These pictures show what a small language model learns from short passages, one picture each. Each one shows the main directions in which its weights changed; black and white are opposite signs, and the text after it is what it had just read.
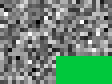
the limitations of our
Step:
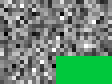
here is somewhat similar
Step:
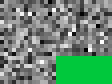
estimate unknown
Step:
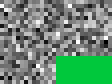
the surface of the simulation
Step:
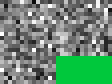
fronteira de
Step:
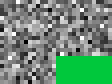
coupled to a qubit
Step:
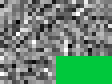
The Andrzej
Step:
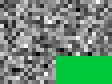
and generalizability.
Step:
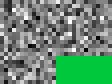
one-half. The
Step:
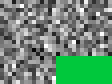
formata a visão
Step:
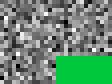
typical TeV halo
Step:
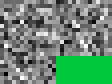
to the instantaneous
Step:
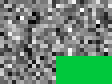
Development of
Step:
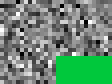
by increasing TT. It
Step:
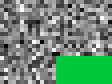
and the nonet of their
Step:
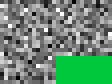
straight lines to the
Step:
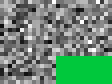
limitations from rising power
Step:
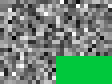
{author} {\bibfnamefont
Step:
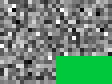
are split by the
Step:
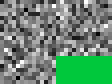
sinflarda ona
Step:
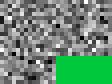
due to depopulation by
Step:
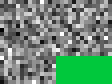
ini: Waktu
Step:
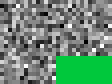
photoelectric parameter
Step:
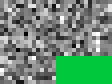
phonon frequency approximated
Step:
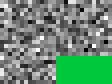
// European
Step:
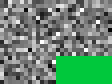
E. Negro,
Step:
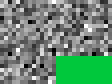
hukum, seperti
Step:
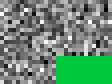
e Aplicada**,
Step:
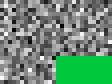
scale is unknown)
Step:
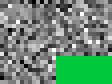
reducen la capacidad
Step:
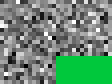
by Shields et al.
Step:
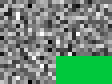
worst precision
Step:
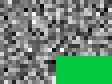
parametrized by two coupling
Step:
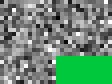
pode ser explicado
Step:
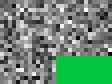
and load efficiency
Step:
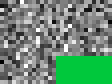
do seu processo
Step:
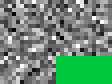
cons of selecting a
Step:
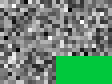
presents a simulation model and
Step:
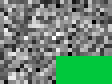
had 7 SiN
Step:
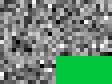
qilish sababi
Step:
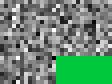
\\ HODGE7
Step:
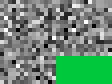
condition $\p_i
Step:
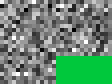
LHC detection
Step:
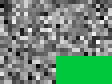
cuando la persona
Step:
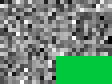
psíquicas e
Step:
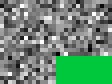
acțiune activă se
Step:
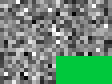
Fibre Channel
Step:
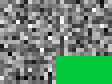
bias towards the
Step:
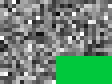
metabólico en
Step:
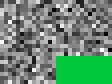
dispostos em
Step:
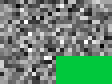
B., Child,
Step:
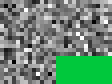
and using \grt\
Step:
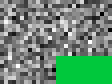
states may play a
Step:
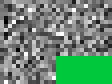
мрежи, е
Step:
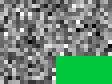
another cosmonym
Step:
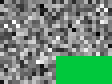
symbols and terms*.
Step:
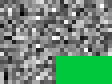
tracking the
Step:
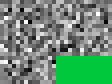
by \begin{eqnarray}
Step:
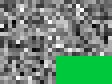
and for application of
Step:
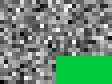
hisoblanadi. Bu
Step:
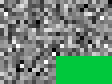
the derivatives are
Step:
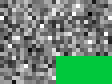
$H$ with a
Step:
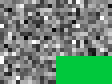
for the amplitudes are \\
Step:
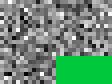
This result contrasts with
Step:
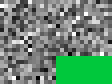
analysis procedure. In section
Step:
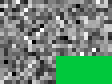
ITM is known to
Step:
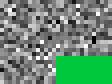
can be used in the same
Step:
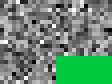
CE models derive the
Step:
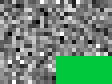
3. Table 3. A
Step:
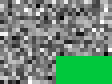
Digite seu
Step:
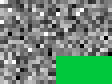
IgorPro. The
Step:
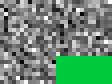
section we focus on limits
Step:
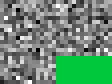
2016. Investigación
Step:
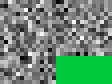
hat, wie
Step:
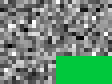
,\ 5 $ layers
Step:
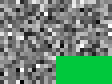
a universal dependence of the
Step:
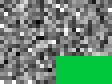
the analogous relation
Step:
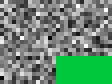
general and can be used for
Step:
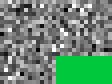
nessa relação.
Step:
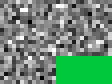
с текстами с
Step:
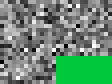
um uso tão
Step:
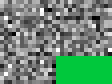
svjazi s
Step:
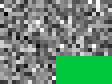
the detector resistance
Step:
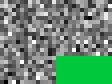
frequencies, they correspond
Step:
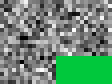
a future work. The
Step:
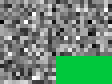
aplica também
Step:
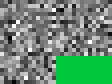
jihatdan teng
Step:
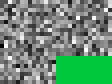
have calculated the source term for
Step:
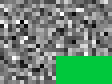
equation. So, we
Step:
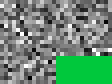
and classified into 1500
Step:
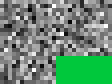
topa oladigan
